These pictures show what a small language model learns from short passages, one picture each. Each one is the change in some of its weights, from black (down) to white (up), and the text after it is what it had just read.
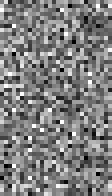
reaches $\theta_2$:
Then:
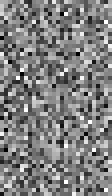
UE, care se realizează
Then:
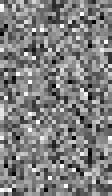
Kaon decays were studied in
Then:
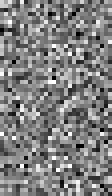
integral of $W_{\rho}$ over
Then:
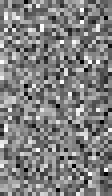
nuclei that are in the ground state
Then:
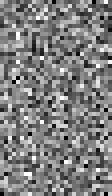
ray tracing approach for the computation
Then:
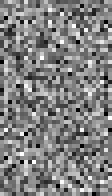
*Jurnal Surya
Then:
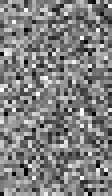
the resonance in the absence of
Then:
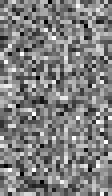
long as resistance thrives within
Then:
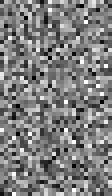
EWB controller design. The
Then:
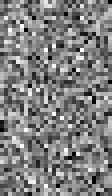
``virtual state'' has been
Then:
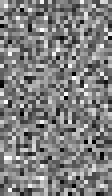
de S. Cloud.
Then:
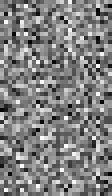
count with the mean pixel count of
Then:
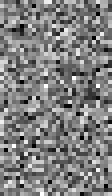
мови ведучої та
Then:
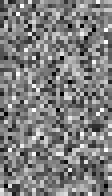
better ways of re-using
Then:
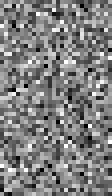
industry is at the crossroads of
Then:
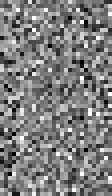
theoretical predictions of massive star evolution on
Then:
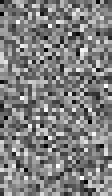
along the perimeter. The region
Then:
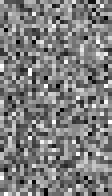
та публікацій
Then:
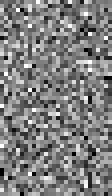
data used include scientific articles,
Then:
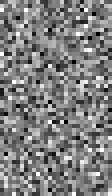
blood mononuclear cells obtained
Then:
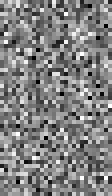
fortemente atuante na
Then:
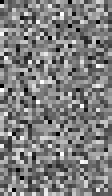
user in Table 4. In Figure 3,
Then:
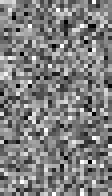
unions are described as wanting to
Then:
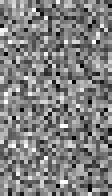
into a spatial distribution and an injection
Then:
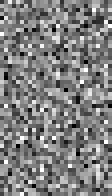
governo assume um encargo
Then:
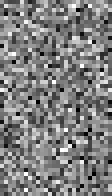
the steel powder plant case
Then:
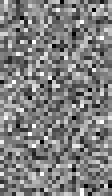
3. Сабитова
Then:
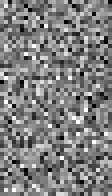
which secures the liquid supply
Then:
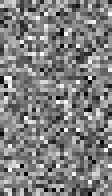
not affect the disclosure
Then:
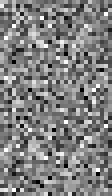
for U_1 , U_2 and
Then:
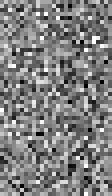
is quite evident that culture
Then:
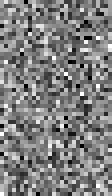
section, the comparison of PP results and
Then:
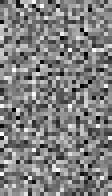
for the 750 million actual simulation
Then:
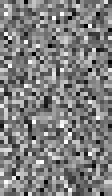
- Its domain is $[0,
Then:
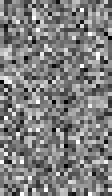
the development of a Radio
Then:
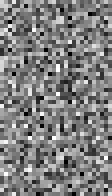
invisibilizando as
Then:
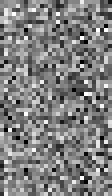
and on the other the set of
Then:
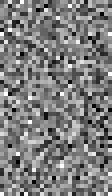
challenge of modern clinical
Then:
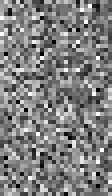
that is loaded from the L2
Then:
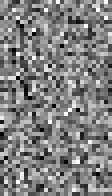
13-14). With respect to
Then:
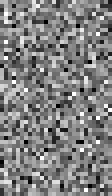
\end{equation} where the prime
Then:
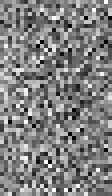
that is well captured by the
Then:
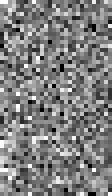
postponed as long as possible. More
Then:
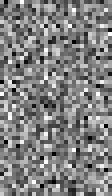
y el esfuerzo que
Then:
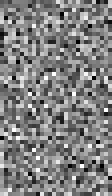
primitivo, como um sinal
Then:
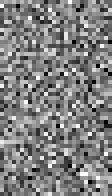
captured under the H_NL
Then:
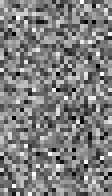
emission in an ic engine. It
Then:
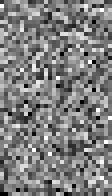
(molecule or ion) on
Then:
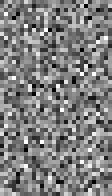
VID Vendor ID DIB
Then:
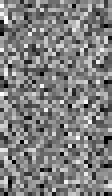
Kawasaki, M.;
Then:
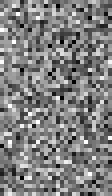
can result in different groups like men and
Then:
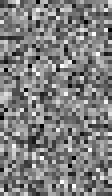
et al., J. Low
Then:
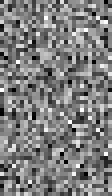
coupling, $g_{\rm YM}$
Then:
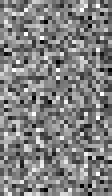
and learn from the activities. In this
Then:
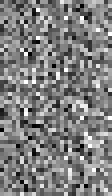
di MTS PAB 1
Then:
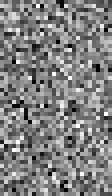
interaction between the electromagnetic field
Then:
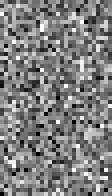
from the hospital 238.42
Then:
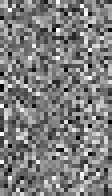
Audit, UNITI,
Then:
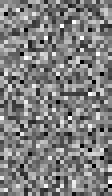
all other values of $n$. The
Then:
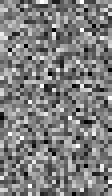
planktonic algae. The
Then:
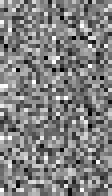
intrínseca com as
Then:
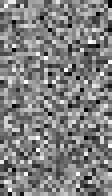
a Lorentzian squared
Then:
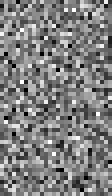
sustainability. The environmental concerns led
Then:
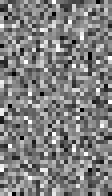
de oralidade na escrita
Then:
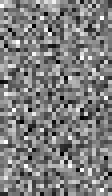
ratio, while a high threshold can
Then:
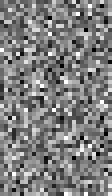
Males often demand more of teacher's
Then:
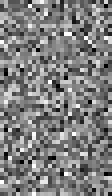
use of data and algorithms to
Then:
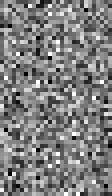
family of ideals, and use
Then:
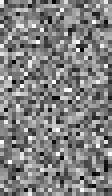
Sweden) have reported that in
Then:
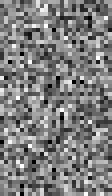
not? A study of different learner control
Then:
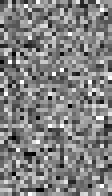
ist und der Fragebogen
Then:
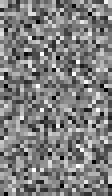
by using Google Scholar
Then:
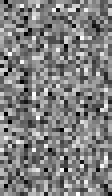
la fermentación, debido que
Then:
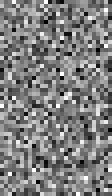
North in the Global
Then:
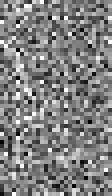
cases. \section{A toy
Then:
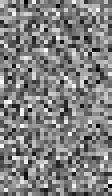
by some simple consideration. The solutions
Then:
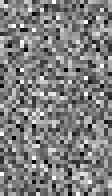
While chemical synthesis techniques
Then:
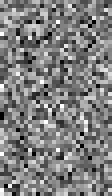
to measure the scientific productivity of
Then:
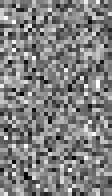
V respectively. In this study, I have
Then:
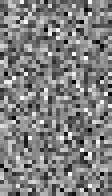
hole is much larger than the energy
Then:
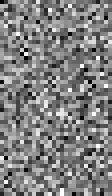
the wind causing a net force
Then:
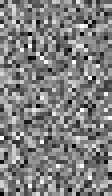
todos os α . -
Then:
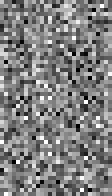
князя Симеона
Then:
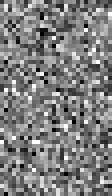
symmetry \cite{bec}, which has
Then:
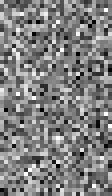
to be funded per topic. Section
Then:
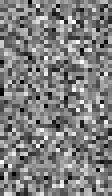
error que no ha permitido
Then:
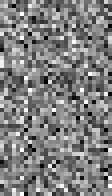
Fe^{III} by
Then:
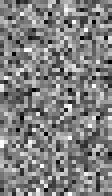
with the concept of “system” in
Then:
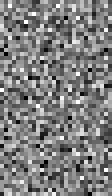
up from the whole sample.)
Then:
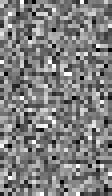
vulnerability reports,
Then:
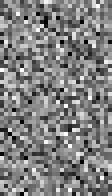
\$2.15 daily which
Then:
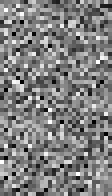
side and sender side. Our
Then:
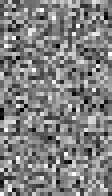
genes *pvl*,
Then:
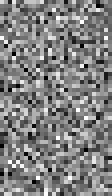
Turkmenistan, the
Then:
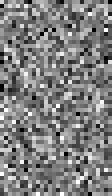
Technologies in the Writing
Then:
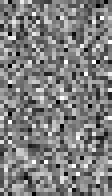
address, destination IP,
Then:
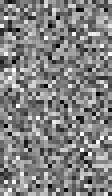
each evaluation bypasses the need for
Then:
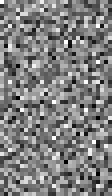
Butler’a göre,
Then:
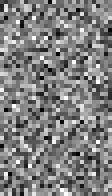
and network growth is largely imposed
